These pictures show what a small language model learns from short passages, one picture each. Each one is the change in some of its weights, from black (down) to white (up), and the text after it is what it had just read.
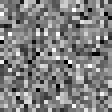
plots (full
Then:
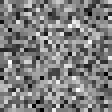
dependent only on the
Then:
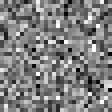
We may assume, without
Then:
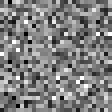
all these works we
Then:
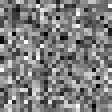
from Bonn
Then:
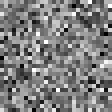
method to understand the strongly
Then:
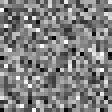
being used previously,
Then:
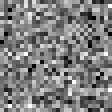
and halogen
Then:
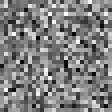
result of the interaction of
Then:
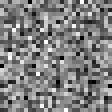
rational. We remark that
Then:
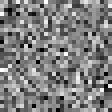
Notice that some operators
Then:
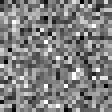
frequency. In contrast,
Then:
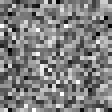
in $\partial X$,
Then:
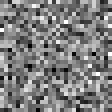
$\fK$ such
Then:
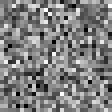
of the environment
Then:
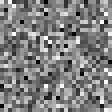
of Theorem 4.1
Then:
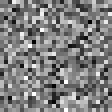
the exact solutions will be
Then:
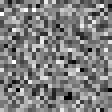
the base of inequality obtained
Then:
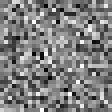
context. In general the
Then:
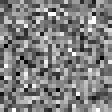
is recorded,
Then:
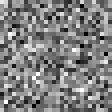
which is the most
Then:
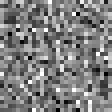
thermodynamic properties
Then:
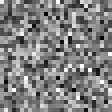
increases by a factor of
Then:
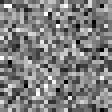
proper Lie group action by
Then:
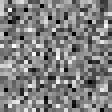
finite subgroups
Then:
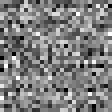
to be efficient. These
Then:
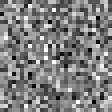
After taking into account
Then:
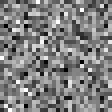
the $J$-band
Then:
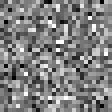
regarding the analysis
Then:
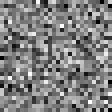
disjoint) such that
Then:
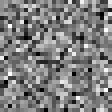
$k$ is called
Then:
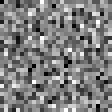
a classical and a quantum
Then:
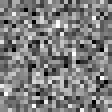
perspective, and the
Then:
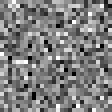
so that each point on
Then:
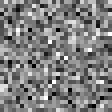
an exact traveling
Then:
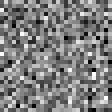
exactly one solution, as
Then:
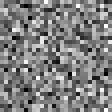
the debris
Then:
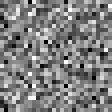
by convoluting
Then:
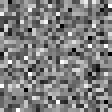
2) for any closed
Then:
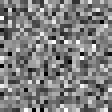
text, where more than
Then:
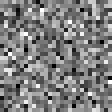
a field $F$,
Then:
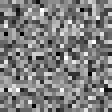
a 10\% probability that
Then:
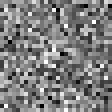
also supported in part by
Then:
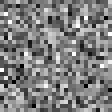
important to notice that
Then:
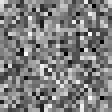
in the strict {\it
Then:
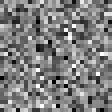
chosen because their actual
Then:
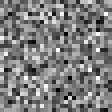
was set by a
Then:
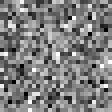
increased to strengthen
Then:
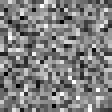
is, besides
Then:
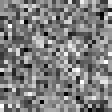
$i$ in
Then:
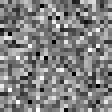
several well-known classes
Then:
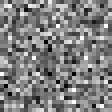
group convolution. As
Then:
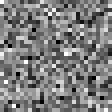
matrices along oriented
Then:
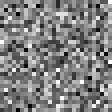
\Bigl (
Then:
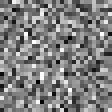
the model at higher
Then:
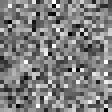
region of massive
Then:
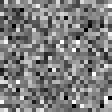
to constrain it }
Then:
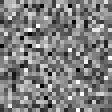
task. Each
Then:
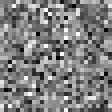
of $\nabla$ relative
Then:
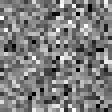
storage and application
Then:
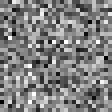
the VMD model
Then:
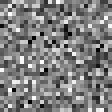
and $\kappa =
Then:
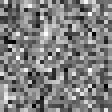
included among the
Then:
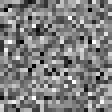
and a rough
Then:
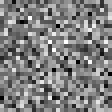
result of flipping
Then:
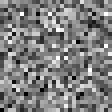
condition restricts $\hat
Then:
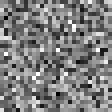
is the critical set of
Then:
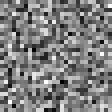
we also consider the
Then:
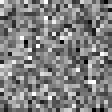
In addition, We used
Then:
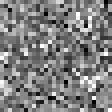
short pulse equation,
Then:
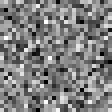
spaces are known to
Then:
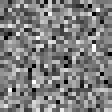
iteration, and we
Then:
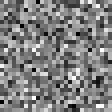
be the quotient
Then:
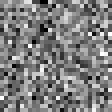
the 2PI graphs
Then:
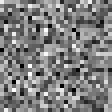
orbits of the x1
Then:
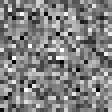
exists a function $\eta
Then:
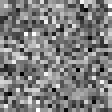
can be understood
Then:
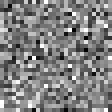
strong Pauli effect
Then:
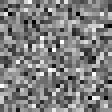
this work, we limit
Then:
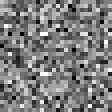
r_I \to
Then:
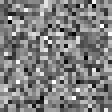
of the charged
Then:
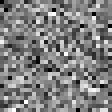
updates, for
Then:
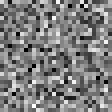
region and therefore the first
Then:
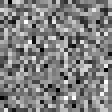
all the terms beginning
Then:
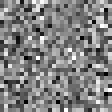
a Lorentzian
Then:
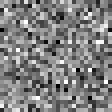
dynamics gets locally
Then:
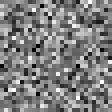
approach to the computation of
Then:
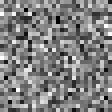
we consider the sheaves
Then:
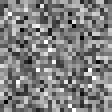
is integrable. Note
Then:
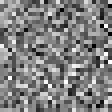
chunk filters
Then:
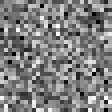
distance} to a given
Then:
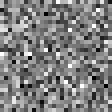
large-scale structure data
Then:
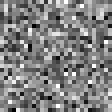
then transmitted to
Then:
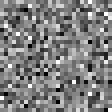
given positive constant for all
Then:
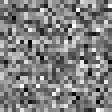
reaction can be
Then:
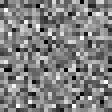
above. Note that
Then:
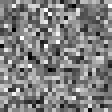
of the TDE
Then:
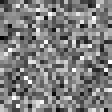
following, we propose
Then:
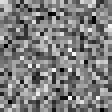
is true, by
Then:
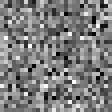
and AFMI
